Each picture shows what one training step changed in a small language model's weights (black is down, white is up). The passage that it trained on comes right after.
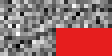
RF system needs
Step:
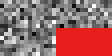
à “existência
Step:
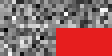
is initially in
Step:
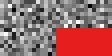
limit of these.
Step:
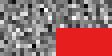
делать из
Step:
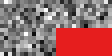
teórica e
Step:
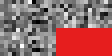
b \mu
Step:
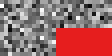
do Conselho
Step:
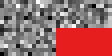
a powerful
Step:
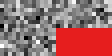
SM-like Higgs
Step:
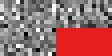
All rights
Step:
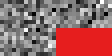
the UE
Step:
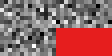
fonte de
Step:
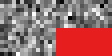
were designed to
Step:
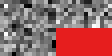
could expect the topological
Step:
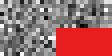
wurde für
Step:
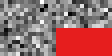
was motivated by
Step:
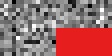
calculado entre
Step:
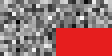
час, так і
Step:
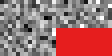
new physics beyond the
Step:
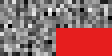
parameter ranging from
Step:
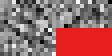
and classification
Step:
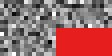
im Freien
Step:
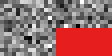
“Paz y
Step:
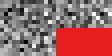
It is the quantity
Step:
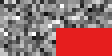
covariant under
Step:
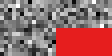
reactions to a
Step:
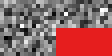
is related to the
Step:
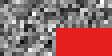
out the number of
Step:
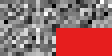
the coupling is smaller
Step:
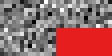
the distribution of particles
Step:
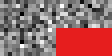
very similar to that
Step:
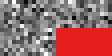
base difference, and
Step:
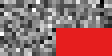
mos edi.
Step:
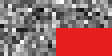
of magnitude (the
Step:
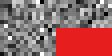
the criterion
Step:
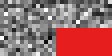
así como
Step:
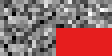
focus on model 1
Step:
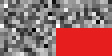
and market similarity
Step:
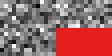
in Algorithm
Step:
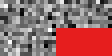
bubble radius is
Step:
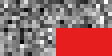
that cutoff
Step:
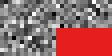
momentum out of the
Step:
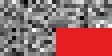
heterogeneity and
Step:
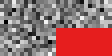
faintness and
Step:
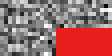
formation rate which
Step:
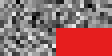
sea un
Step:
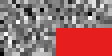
ser descrita
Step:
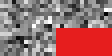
ein Monatsende
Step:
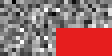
les produzcan
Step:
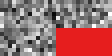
The residual demand less
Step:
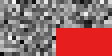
to and age of
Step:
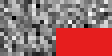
periods based on
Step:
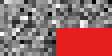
section. In order
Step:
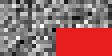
were obtained in terms
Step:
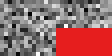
To match the bright
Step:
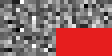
bilimsel bilgi
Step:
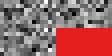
to be the more
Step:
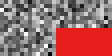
uma posição
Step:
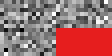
явных и
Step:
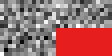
The CDA in
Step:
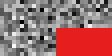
be written as:
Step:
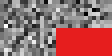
everything together
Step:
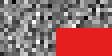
sino que puede
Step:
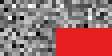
resgata a
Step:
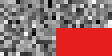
e é composto
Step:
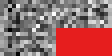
technological education,
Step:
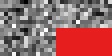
as is often the
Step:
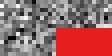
begin this section with
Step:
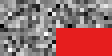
will take a first
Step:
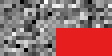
the data with the
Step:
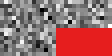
\ placed \
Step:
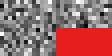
host galaxy.
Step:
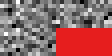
to distinct ISM
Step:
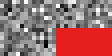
Kelas X
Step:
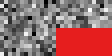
tashkil etilgan
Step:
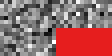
equatorial coordinates
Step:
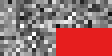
obtained from the proposed
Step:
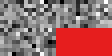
that QCD corrections
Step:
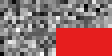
barqaror energiya,
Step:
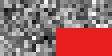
present the mean field
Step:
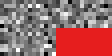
que algunos
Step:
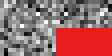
whose pixel is
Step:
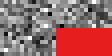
rate of bright
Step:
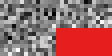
dataset may perform
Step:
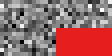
In addition to
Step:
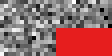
standard finite difference or
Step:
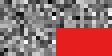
las autoridades
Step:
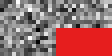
\forall i
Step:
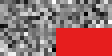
noise would not significantly
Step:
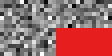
nazariyasi fanida
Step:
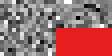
random horizontal
